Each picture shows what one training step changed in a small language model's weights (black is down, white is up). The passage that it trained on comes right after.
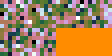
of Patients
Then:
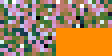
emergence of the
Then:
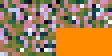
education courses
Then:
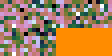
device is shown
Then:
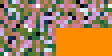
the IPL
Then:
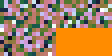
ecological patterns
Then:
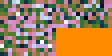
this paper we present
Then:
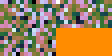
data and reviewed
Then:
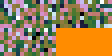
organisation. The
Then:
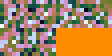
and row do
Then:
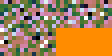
response numbers in
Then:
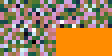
generate or
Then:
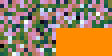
in time; and
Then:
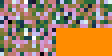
real world.
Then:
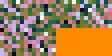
we discuss these in
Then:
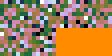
regions selected in the
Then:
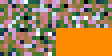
However, the evaluation
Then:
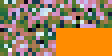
her in sensing
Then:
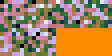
to reliably constrain
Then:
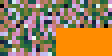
the latencies might
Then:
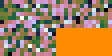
obtain an analytical
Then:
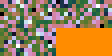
of the wav
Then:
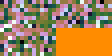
conditioned probabilities
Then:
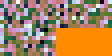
more suitable
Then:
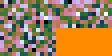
targeting the active
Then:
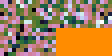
of injection conditions
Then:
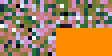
mixture was
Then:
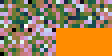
locking periods
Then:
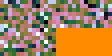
steps to control
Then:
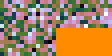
protection and
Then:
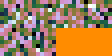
take place, are
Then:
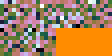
odds of
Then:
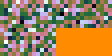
as effectively
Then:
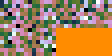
average concentrations
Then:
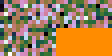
Introduction The
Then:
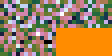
employed for the
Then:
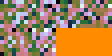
since experimental platforms
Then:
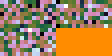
before entering into
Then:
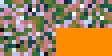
main seismic
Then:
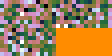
Graph for All
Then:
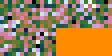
equation that is
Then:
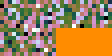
the benefits of
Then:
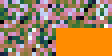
communication channels and
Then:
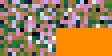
these challenges,
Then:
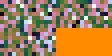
of the signals,
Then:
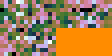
they have no known
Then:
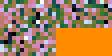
were subjected
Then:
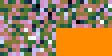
level of business
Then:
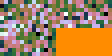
linearly independent
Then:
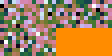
with the previous
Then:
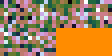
Food Technology
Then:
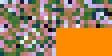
Mean Square
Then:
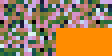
on viable emission
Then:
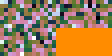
height of
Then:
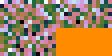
to different growth rates
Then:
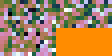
and ethical
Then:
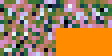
if one wants
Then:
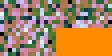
multiband images with
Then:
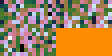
be viewed as
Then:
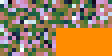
for activity as they
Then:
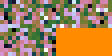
method for single stars
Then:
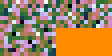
as it does not
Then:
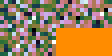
study contributes
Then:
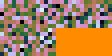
53 University of
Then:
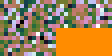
by the authors
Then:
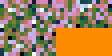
and Male
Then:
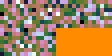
of this theory is
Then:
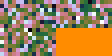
on the assessments
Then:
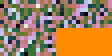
the visual search
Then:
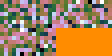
Adam algorithm for
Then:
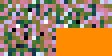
holistic and
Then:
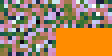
conducted aiming at
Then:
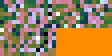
be used of
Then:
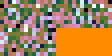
the relationship between the
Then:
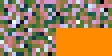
by imposing
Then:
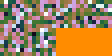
load cycles
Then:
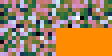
get all the
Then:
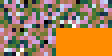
better control or even
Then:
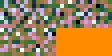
model enables
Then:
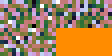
left out;
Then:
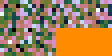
on archival images
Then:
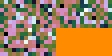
show oxide
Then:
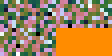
hand, the
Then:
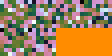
and to identify the
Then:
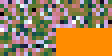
of an electric field
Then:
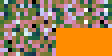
threshold temperature which
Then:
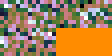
did not affect the
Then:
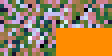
produced free
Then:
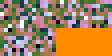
any item of
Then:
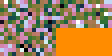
it allows creative
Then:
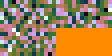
model will produce
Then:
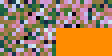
is that of a
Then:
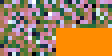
framework, we conducted
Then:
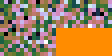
research, core
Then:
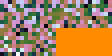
represent black and
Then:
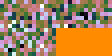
The present study
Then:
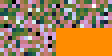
the author would have
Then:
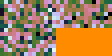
people about a
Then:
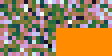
influences, as
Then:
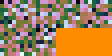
diseases appear and
